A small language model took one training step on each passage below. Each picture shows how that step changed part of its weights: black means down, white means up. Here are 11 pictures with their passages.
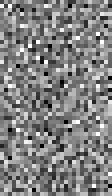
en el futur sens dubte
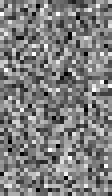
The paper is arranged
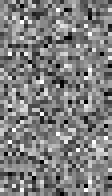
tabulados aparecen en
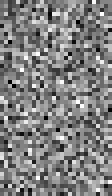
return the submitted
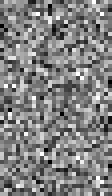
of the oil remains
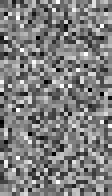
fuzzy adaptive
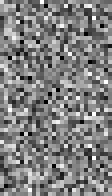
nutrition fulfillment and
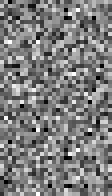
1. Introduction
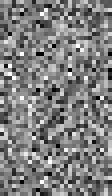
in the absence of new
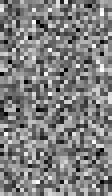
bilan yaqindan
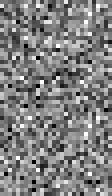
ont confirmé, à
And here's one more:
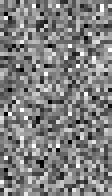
tomonidan ham
